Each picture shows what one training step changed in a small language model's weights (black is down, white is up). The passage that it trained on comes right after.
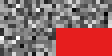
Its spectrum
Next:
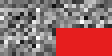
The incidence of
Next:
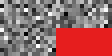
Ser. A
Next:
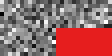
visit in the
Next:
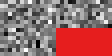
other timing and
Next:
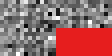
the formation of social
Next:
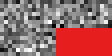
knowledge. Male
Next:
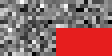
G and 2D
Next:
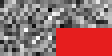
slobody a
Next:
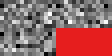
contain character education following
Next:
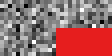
la altura
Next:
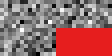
This article is included
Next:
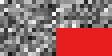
boost the
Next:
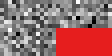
how different features
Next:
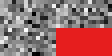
s$ with its
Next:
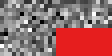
result in high frequency
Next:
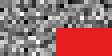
resulting measurements are
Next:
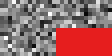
in figure 5,
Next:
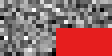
Ilk yoshdagi
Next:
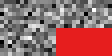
The importance of the
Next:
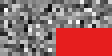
frequencies are also
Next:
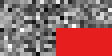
other constraint is already
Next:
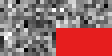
the seed we can
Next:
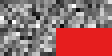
visibilities and
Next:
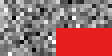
davlat sport
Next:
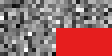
instala es muy
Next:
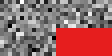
1D loops
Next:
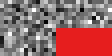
can learn just
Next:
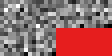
influences the size
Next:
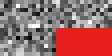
abilities to
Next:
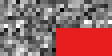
to the infection
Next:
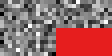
work will focus on
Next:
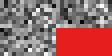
Greek word
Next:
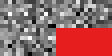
account for the
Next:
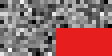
be associated with one
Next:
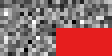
The clearly visible
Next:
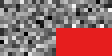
there was no significant
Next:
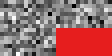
the universe appear
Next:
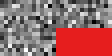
groups during class
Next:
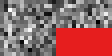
linkage between the
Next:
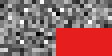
It would be interesting
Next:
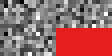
je bil Dare
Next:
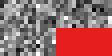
of enterprises
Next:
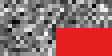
Jamaica solo
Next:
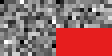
metrics for the
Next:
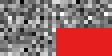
sie indes-
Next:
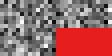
to drive the
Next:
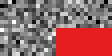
increase in C input
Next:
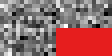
flux massifs
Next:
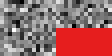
caso y la naturaleza
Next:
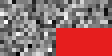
wide range of resources
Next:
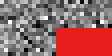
critical one. The
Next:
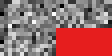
population, they
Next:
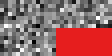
visibly more
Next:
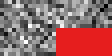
study several time scales
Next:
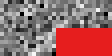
ser agrupadas
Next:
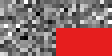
and the Monte
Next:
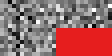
de modo a
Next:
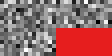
public key consisting
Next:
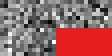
using the background fields
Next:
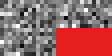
for the modes
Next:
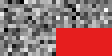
fin de superar
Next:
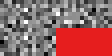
O'zbekiston ijtimoiy
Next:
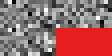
study area. According
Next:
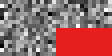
octet representation
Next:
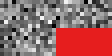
device that supports
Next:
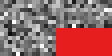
the State Agency
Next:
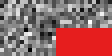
of many countries due
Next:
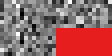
in plots of
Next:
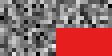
is reversed
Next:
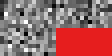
energy needed for industrial
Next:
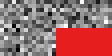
codici di
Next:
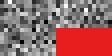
with similar characteristics;
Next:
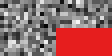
compared to pure
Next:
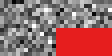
groep in
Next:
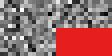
derivada de una
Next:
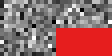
survival of
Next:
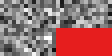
tili. –
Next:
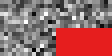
only after a relatively
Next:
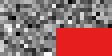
input to a light
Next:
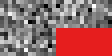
of less than
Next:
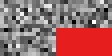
sind auch dort
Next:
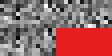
significant economic benefits to
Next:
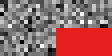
using “the common
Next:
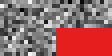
observation revealing
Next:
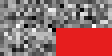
the concepts of
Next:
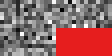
any number voting
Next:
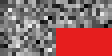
large number of test
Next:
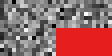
make possible an identification
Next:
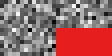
of government in
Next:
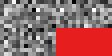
Rise of
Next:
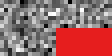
состоит из
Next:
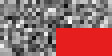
the compounds showed
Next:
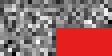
great thinker
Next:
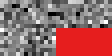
the graviton,
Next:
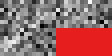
seen in this location
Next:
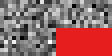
the optimized sensor
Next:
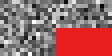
for all angles
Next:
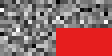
every experiment 5 times
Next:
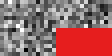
the image resolution is
